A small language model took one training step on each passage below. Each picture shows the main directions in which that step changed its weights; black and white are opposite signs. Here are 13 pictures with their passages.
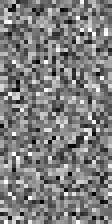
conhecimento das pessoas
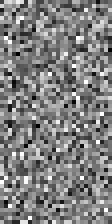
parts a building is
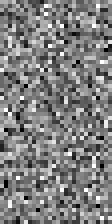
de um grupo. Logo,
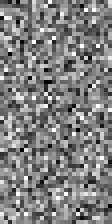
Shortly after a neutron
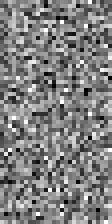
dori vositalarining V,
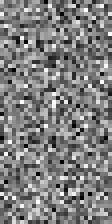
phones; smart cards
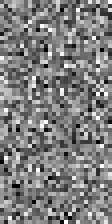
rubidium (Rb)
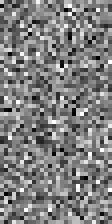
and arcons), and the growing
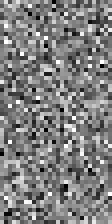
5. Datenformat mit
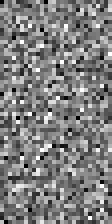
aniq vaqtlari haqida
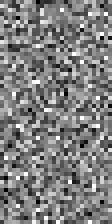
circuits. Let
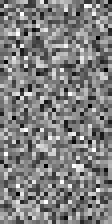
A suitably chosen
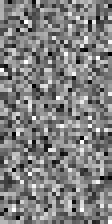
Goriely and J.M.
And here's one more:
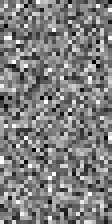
the opinion of one of us
